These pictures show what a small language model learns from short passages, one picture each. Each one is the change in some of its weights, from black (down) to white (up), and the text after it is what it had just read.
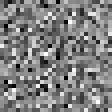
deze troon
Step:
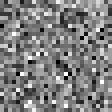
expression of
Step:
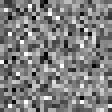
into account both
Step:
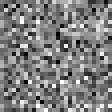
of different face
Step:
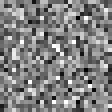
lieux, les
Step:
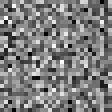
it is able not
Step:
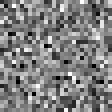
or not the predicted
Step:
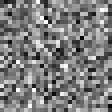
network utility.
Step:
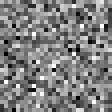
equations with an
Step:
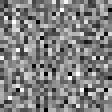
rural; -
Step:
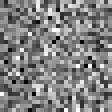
the way to the
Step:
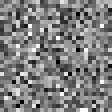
output often
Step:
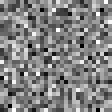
19 window
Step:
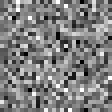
of culture
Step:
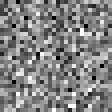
be directly
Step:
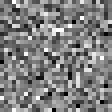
been unified in
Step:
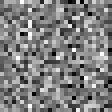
eprint =
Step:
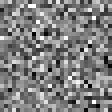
each described by m
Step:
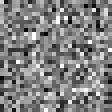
or «social
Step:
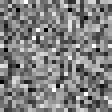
wide frequency
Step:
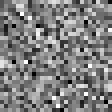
the quark's
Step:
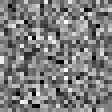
the comet most of
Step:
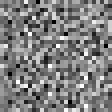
all these higher
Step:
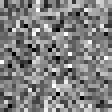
relation to other
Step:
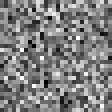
the existence of
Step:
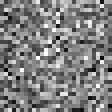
to light and
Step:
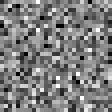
dynamical relevance
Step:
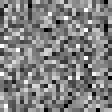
gain as a function
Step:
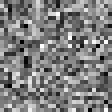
other hand,
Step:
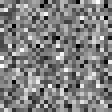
because you should
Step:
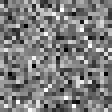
both the discrete
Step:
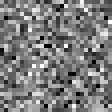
neste ano
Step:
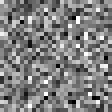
hár bir
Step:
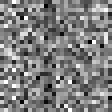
на месте
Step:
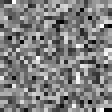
measure. In the case
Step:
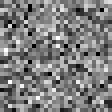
although it may
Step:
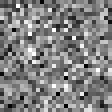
que tot seria
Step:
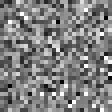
main question
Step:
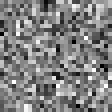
internal nodes
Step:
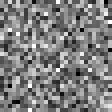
práticas de
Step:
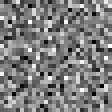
ONU e
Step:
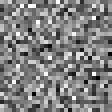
provided by the
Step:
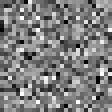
a locomotive
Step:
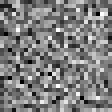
e entender a
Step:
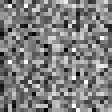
University of Science
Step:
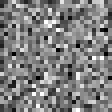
again in an
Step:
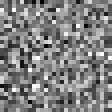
at the mean field
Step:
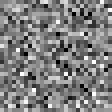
value of }
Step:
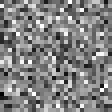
likely to maintain
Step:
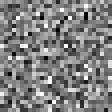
norms of the
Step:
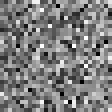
additional feature of the
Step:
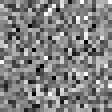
the valley there
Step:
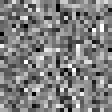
of the research in the
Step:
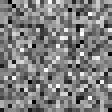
The technology for
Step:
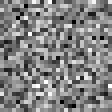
fitting the results
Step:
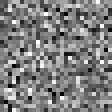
for 73 lung
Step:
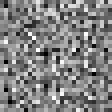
the termination of the
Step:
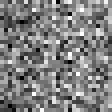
create an
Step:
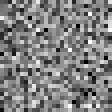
$v$ decays
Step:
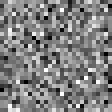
their dispositions
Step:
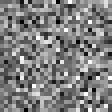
by breaking
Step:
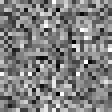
to consider that both
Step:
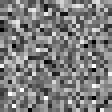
activity for 1
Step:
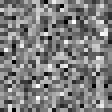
and denote
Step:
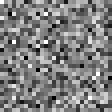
como resultado el
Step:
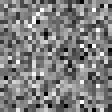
when the plastic
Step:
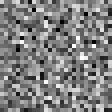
plots). The
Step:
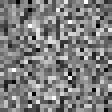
the edge of the
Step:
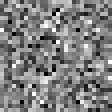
to treatment,
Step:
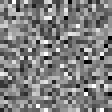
for potential flow as
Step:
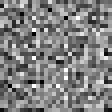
R$. The most
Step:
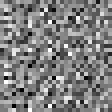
bilim va
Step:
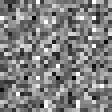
is in line with
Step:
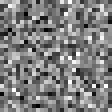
lugar al
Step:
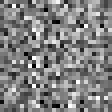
the linearized
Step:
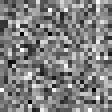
activities including
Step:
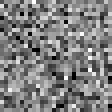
pulse delay
